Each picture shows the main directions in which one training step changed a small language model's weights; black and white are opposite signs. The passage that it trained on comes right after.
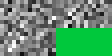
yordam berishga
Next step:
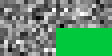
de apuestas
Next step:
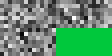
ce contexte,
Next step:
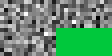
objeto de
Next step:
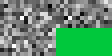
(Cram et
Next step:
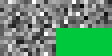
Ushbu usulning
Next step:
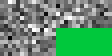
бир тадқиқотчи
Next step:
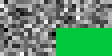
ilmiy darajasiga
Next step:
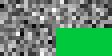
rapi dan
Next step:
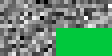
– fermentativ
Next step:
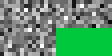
to more
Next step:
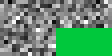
имеющие отношение
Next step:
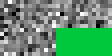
caso da relação individual
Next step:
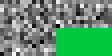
Bu tarihten
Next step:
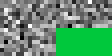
und nachhaltig
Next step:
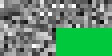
a volumului
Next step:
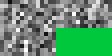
повтора является
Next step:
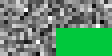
the usability of
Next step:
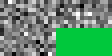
uning bosqichlari
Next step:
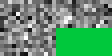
article is very
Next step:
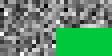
from the European
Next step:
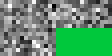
qurilmalar bilan
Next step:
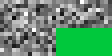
ne sont pas les
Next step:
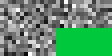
della zampa
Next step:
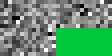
устойчивость и
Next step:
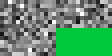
направления их
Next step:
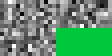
у организмдаги
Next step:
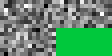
violation of
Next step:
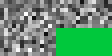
et/ou non
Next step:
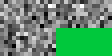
uma ferramenta
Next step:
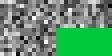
каждое из
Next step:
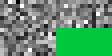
билан боғликлиги
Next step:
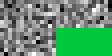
a semana
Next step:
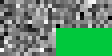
söz edilmesi
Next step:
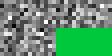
веками в
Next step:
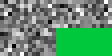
jarayonni samarali
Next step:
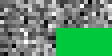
la violencia contra
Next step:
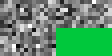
corteza y
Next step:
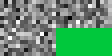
moddalar hamda
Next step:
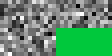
Os métodos de
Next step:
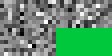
в России —
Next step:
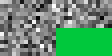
Construida por
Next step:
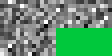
система будет
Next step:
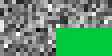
kategoriyasi ot
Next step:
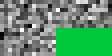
enhances global
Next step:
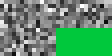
in staat zijn
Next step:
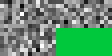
не менее
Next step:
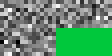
technological innovation
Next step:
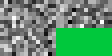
qaror qabul
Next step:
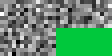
period. The
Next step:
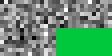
empresas na
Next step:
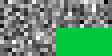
tadqiqotning asosiy
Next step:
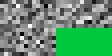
é chamada
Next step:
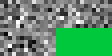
authors 70
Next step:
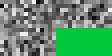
de segurança
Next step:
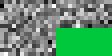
die fehlenden
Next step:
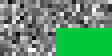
случаях патологии
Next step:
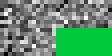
der Kommission
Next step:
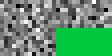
y España
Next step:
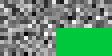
inclusion of
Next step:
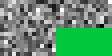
a época,
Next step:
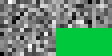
отрасли также является
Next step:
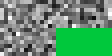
a przede
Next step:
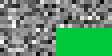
du hast,
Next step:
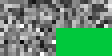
a bienes
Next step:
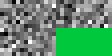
possibilita a eles
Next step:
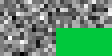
y puentes
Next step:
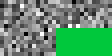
от степени
